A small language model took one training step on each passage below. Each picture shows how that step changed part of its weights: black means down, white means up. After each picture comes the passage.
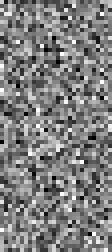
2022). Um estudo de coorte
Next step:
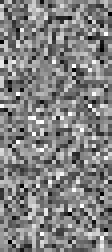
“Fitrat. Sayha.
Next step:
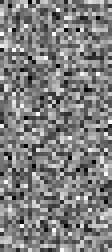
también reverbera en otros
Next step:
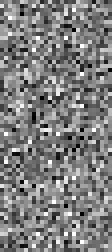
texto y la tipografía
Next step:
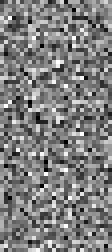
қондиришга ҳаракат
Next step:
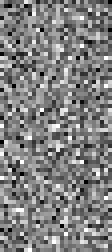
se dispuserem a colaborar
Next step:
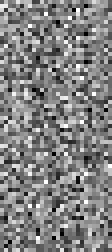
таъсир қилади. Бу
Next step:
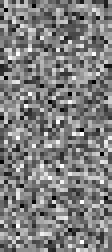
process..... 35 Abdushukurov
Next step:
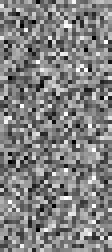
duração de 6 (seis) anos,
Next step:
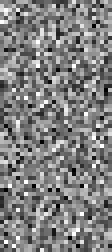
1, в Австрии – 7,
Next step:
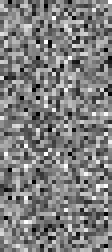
тақсимлаш мақсадида
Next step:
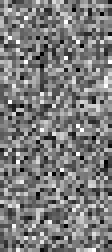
(планирования обучения,
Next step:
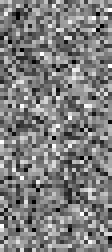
organları göstergelerinin
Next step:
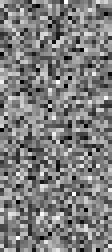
которые вследствие своей
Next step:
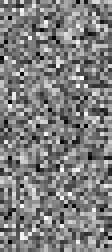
kepada Tuhan dianggap
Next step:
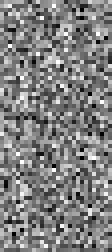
la situación concreta en que se
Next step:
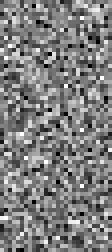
8 Passable 3 Mauvaise 5
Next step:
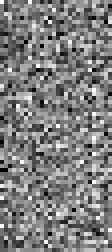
muammolarning echimlari
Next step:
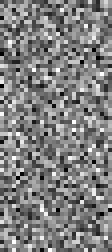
pela colonização europeia
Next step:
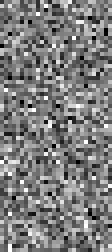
народа. Новая преамбула
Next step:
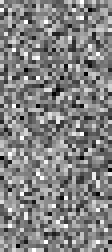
interactive via Internet.
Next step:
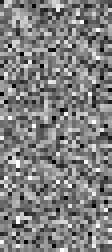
que os modelos tradicionais de
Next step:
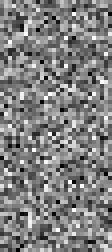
delil-belge yerine
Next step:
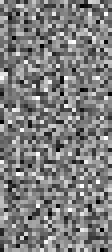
Дітям подобається,
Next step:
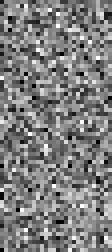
foydasi shunga qarab
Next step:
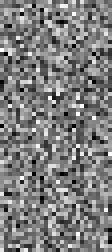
este patrimonio, antes
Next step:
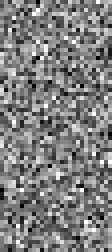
Titel: Eine Studie der
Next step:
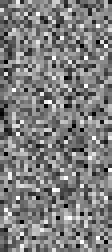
следва да се признае
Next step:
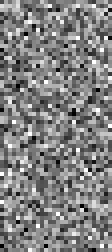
non scarifiées de ces
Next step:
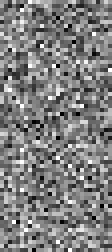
pensamiento. El diálogo no
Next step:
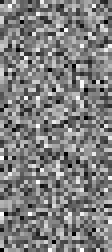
/ Каг кроз све
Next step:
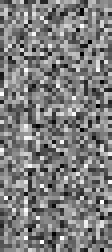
Shu bilan birga, tijorat
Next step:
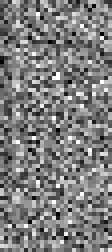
Рост спроса на нефть в
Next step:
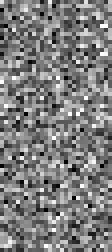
формирует негативный образ
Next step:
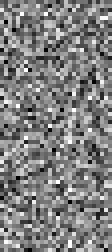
oilasiga asoslangan sifat
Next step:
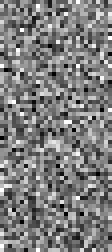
I'm writing, how la
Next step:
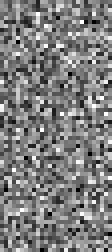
Ява, Суматра,
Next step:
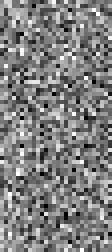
é comum que sejam instalados
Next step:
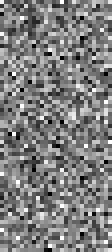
traitée dans un laboratoire
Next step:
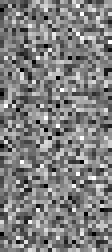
znajdować się
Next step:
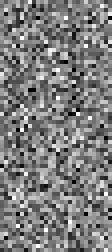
irs obyektlərinin
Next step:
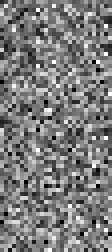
після затвердження
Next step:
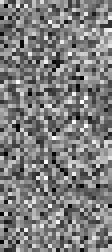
системе высшего образования,
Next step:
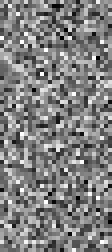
o nouă generație de
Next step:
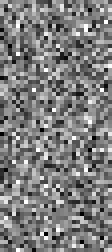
среды в СКФО,
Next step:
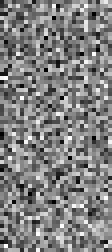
созданная для учащихся
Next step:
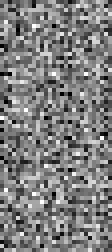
їх порушення; -
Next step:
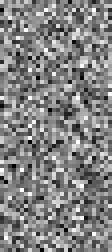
DA REPÚBLICA
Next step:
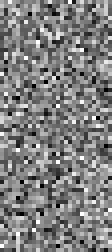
Мир психологии. —
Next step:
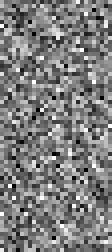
que se avanza hacia una
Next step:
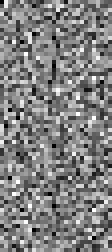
pela mudança do nome social
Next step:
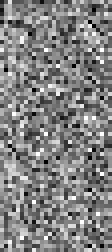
de Castro Silva Vitte,
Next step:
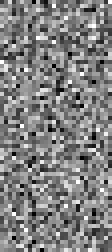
bola. Iqtidorning
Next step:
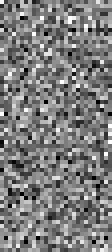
fenomena kesyirikan
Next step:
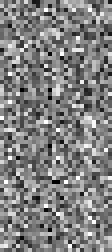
AND ACTIVE GAMES
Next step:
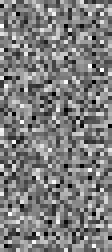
grande importância porque mais
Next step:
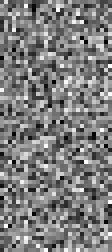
Bu, ayniqsa, ish bilan band
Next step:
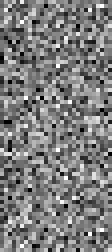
mavjud. Yoshlar uchun
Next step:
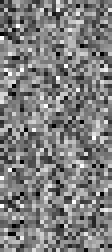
проведення спостережень
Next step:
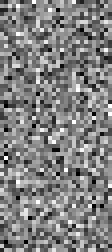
– Сам знаешь, не
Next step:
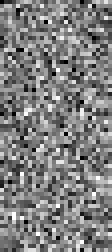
. Eckhardt,
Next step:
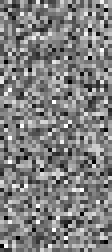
a younger student. The
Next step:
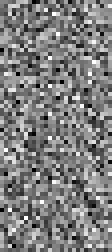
Smith, C. H. and
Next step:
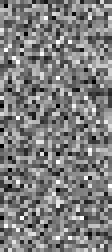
Burjuazlar Davlat
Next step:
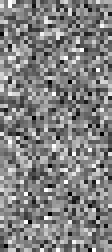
of qualitative research*,
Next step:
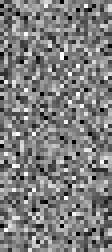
муҳитга боғлиқ
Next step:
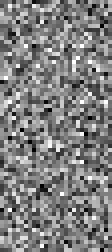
lung disease and chronic
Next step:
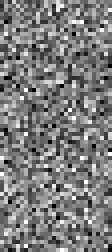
поля, но и существенно
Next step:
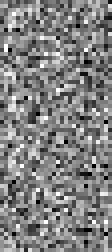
Arte. ABSTRACT The
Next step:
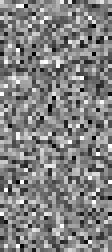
for effective teaching of
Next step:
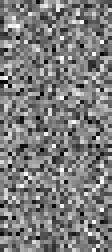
The data collection method was
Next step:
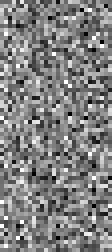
tratar de uma deficiência que
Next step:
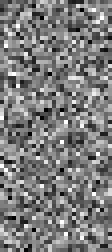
fikrlari xususiyatlarini
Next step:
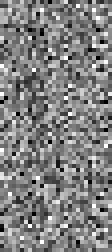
semula atau jumlah
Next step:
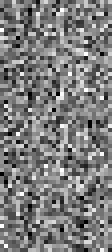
движение и обязательные
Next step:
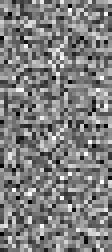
drewna posadzono w
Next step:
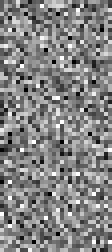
of Academic Research and
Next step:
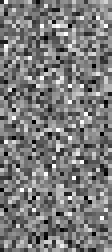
الفطرة ايم
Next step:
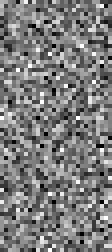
этанола (пустой
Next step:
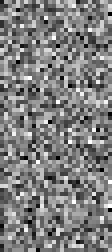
integendeel, gelijk het
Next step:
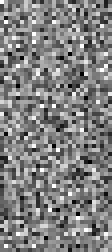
эди. Охириги 30
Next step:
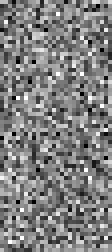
borayotganini hisobga
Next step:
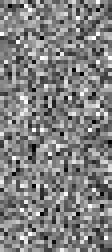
vida, buscou a superação
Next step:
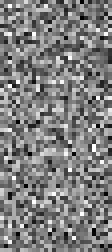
is defined for the studied
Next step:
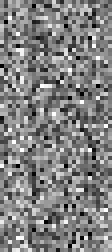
el estribillo acusatorio que
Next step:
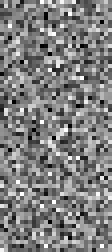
ce qui constitue un avantage pour
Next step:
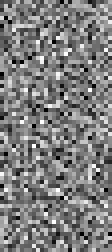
как количественные, так и
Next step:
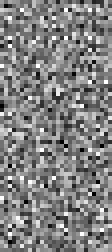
Southern Scientific Centre
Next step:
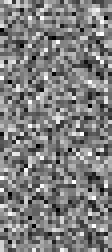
Mit dem Lehrmittel können
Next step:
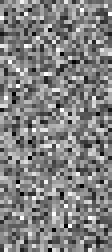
do inverso do quadrado, mas
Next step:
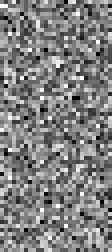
L. (sous presse). — Vers
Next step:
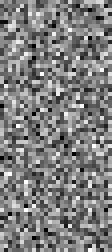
Brasil, segundo Pesquisa
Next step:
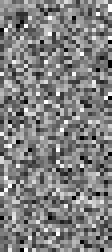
keldi. Natijalar tez
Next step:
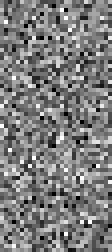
presente investigación permitió
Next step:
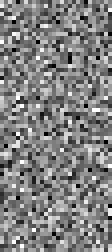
anlam ile mecâzî anlam
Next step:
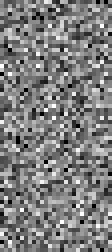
(AKB). Sudah ada
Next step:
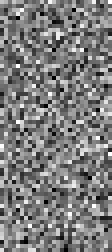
transformación de las relaciones sociales,
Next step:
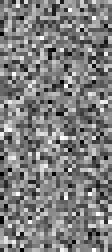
Net als Moa, is ook
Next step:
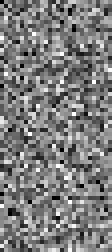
bo`lakchalarga qarab
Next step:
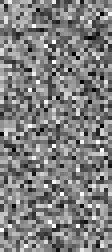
Madrid: Taurus. -
